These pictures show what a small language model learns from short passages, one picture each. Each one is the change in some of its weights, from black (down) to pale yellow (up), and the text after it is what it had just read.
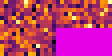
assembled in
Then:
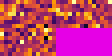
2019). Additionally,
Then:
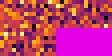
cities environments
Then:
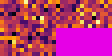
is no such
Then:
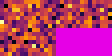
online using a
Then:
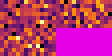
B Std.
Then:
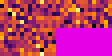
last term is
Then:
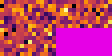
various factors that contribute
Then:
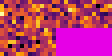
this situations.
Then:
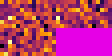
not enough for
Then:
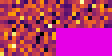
found in the
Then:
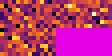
of primary school
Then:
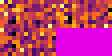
paper focus on model
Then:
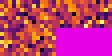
The role, types
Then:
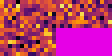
processing machines.
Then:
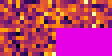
they may learn
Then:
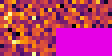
of the thread
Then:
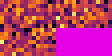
easy to
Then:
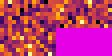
lesser degree of
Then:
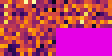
effort was very
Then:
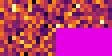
their work and life
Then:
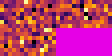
in Table 5.
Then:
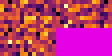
an ordinal
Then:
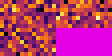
the help of
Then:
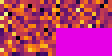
no data within
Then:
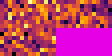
or different healthcare
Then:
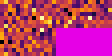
to have a
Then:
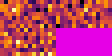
market courses
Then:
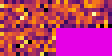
desire for financial
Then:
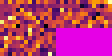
agile enough
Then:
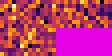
are the main
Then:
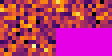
with a value of
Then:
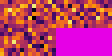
testing area was selected
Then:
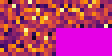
essential in that they
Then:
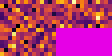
of the developed
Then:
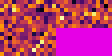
the HOU
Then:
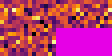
knowledge about financial
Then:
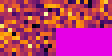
Interpretation of
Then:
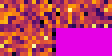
its president
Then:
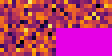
done in this
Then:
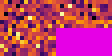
Unlike previous
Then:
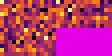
project work skills in
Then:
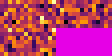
title compound might
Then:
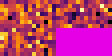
egg weight,
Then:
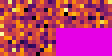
Data generation can be
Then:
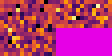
Health*, 1,
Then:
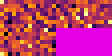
protected by
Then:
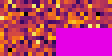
social movement can
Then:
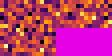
for the inclusion
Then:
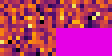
as recommendations,
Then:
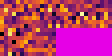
develop a sensitive
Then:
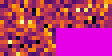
following statistical technique.
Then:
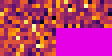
initiatives have potential
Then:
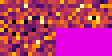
lignin will
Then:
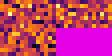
markers including
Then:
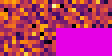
of the Ta
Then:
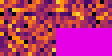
a value of
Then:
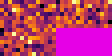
this increase (Figure
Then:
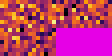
III Gas
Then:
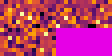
Text mining
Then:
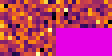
by the presence,
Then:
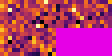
estimation, frequency
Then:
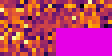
What is my
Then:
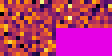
to the right.
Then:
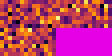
difficult, especially since
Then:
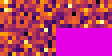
- The implementation of
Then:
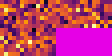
more just world
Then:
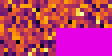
The study results also
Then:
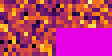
and stage three have
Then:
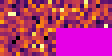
agents such as
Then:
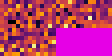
causes a
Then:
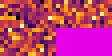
our Research Institutions
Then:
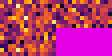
of AI in
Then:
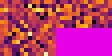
with entellan
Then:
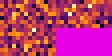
theoretical elastic
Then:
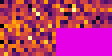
regime to
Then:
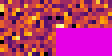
Agriculture for
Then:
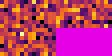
findings and explore
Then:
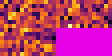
support greater than or
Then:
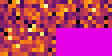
was credited
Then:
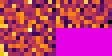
criteria* while providing
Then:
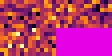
the whole class.
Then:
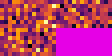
of Small
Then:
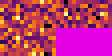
EDIC if
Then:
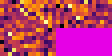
an important indicator
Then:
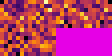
Also, the
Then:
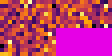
be used for
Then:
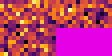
Chen and
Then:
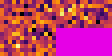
CSIC public
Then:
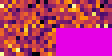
scouring and
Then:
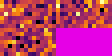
conditions. Additionally,
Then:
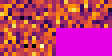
educational needs have access
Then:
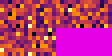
work with all my
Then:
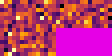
using an algorithmic
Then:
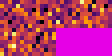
element in the
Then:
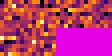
a bitter
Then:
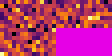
of meeting
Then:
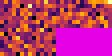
of mobile
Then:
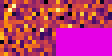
to fixation
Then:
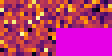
the marginal
